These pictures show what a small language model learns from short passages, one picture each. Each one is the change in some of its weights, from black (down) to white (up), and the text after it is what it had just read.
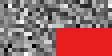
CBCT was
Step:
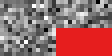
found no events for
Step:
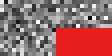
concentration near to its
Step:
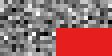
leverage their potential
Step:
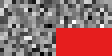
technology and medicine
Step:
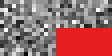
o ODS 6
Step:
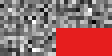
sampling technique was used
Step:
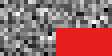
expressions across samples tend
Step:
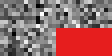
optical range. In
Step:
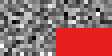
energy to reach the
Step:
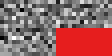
a los participantes
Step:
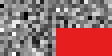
idea introduces neural
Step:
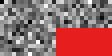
may not be simple
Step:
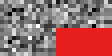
that last for
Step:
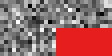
of no thermal
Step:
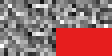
to the two
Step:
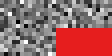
todo lo
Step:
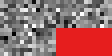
visible final
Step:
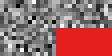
requires a filler
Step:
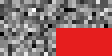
people data to inform
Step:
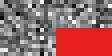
as the energy source
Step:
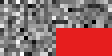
в частную
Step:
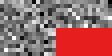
of convective
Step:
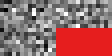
disso, é
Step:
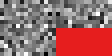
les bases de
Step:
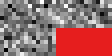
and the charge density
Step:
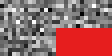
datasets. The basic
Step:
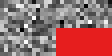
confirmed by our analytical
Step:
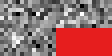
on how to approach
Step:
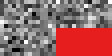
a new language.
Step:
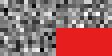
foods, and
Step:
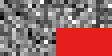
as the solar
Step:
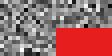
pixel must make
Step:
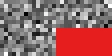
sum on the
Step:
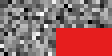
metabolites and the
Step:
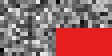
global jarayonlar va
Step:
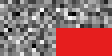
interesting to note that
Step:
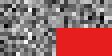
busca não
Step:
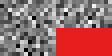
intensity variations of
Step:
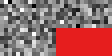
developing complementary tests
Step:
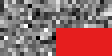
other countries with
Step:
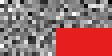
stars to the very
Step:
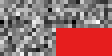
curves represent fits
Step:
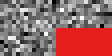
de atención
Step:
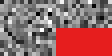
may be the case
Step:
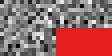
could be dynamical
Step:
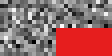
fields, the
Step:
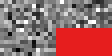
we summarize some
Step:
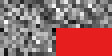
in these expressions the
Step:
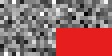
decay of a large
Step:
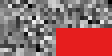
area represents the range
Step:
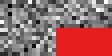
group* I.
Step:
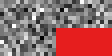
pesquisa de
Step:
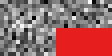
allowing a better fitting
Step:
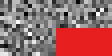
gravity itself.
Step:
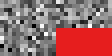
constant $\Lambda$.
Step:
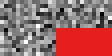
Texto 3
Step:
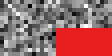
the current standards
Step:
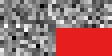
into a number of
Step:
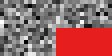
a much more
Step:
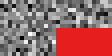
type of technology can
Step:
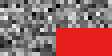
vacuum configurations, that
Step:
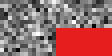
using numerical simulations.
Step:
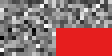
x$ term of
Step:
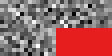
results of measuring
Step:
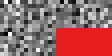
Для данного
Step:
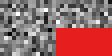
especialmente las de
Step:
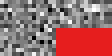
limit. Solid
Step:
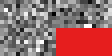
neglect publicly
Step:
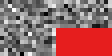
of closed-field
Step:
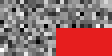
scar with 10
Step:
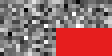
\cos \theta
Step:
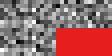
pure exponential form for
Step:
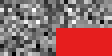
resources, either as
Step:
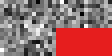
и в р.
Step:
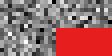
To observe the
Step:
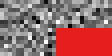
1 meV;
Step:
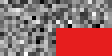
one introduces the
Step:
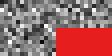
(for example,
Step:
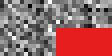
the reaction of
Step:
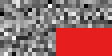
thermal component is sensitive
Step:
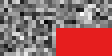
йил аввал
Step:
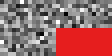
nitrogen source
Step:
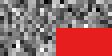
reflects how the
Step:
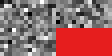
labels 1-5
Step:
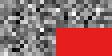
corresponding starting time with
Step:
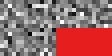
to the cosmological
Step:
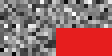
improved the histogram
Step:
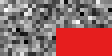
- uses lag
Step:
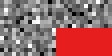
matches the
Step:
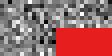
social networks and share
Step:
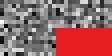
a constant.
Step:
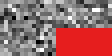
$\ach$, more
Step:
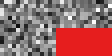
We can explain the
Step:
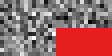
set, but
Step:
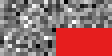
its complications,
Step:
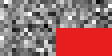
We now show that
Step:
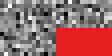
thin lens,
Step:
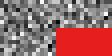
muhitida esa
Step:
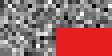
the body.
